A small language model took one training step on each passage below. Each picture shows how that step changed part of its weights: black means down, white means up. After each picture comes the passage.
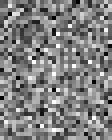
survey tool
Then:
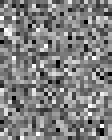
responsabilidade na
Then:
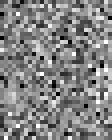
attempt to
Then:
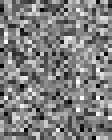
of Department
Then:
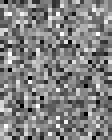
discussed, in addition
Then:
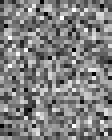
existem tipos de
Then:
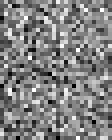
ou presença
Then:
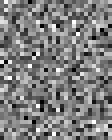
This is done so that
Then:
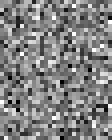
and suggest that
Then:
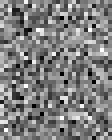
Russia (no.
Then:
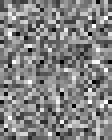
like resection of
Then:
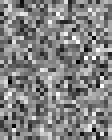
protocols for
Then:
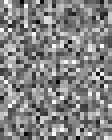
toxicidade que
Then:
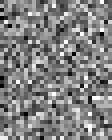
Sabina K,
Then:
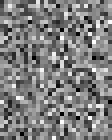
been gradually
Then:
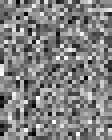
barcha tilga
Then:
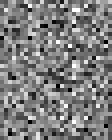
than the other existing
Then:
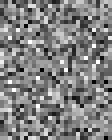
the literature, it
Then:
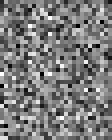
the scalar resonance
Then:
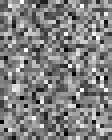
of col1a1
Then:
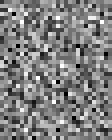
the universe would have
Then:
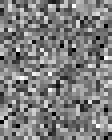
the estimation of the
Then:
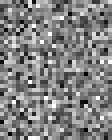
simply following the
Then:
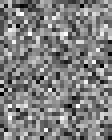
strong correlation is
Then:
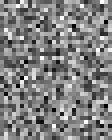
que predomina
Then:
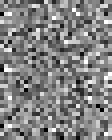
provided to them by other
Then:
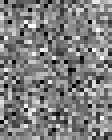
where $n$ is the
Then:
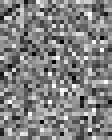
Sri Balaji
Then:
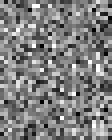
to $\overline{\mathbf
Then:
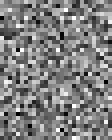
the contractor should
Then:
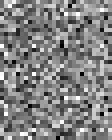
problem under consideration.
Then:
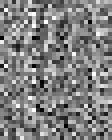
\ee where we have
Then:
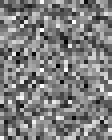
in decomposition temperature
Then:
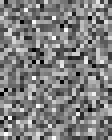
heater is as shown in
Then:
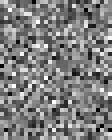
zero temperature the current
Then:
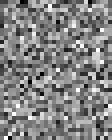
an onset detection
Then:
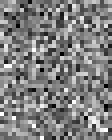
уже не
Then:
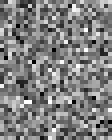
all black, or
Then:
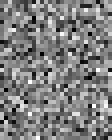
participate in the research and
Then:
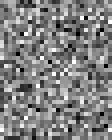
arithmetic properties
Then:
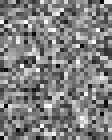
Notation IDE
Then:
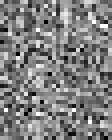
a missão de
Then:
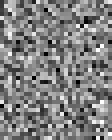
different definitions and
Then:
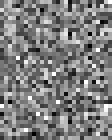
observations have been made
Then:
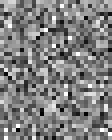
models in replicating
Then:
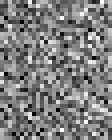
abruptly when
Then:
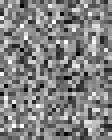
both sides by
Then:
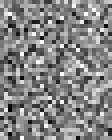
in India from
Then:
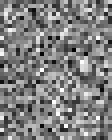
voting process,
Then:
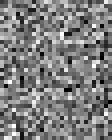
usability, experiments
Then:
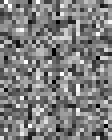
que a demanda de
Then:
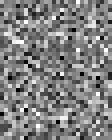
negative at higher
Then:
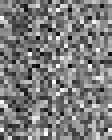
в царині
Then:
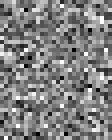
Chirality at C12
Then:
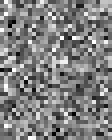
spread from user
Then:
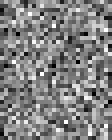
NLP in ML
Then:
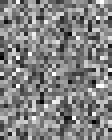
\gamma \gamma)$ can
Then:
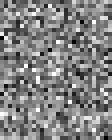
and it is now the
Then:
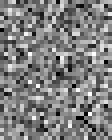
movement patterns
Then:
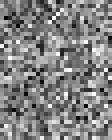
methods and means in
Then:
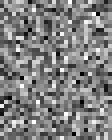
En su descripción
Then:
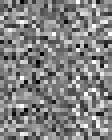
effectiveness of
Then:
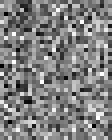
же час
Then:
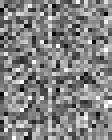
as carried by
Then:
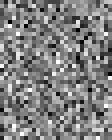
the ability to compare
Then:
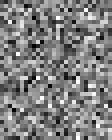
of grace in
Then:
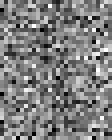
the mean of the ten
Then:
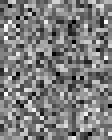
velocity includes
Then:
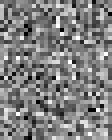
5). Durch
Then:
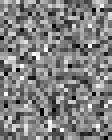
dielectric the
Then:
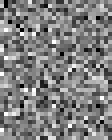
Thus the initial
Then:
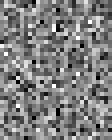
Anambra West local
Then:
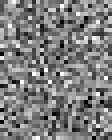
information. In addition, the
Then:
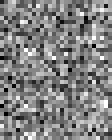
energy $E$ and
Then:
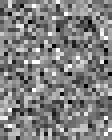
as discussed this
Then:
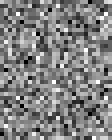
II drugs
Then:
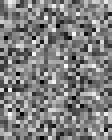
distribution is unknown
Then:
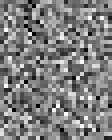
portant sur leur
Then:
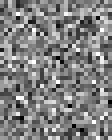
as grains are
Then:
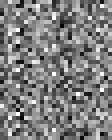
calculated. The area
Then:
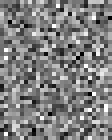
have been put in
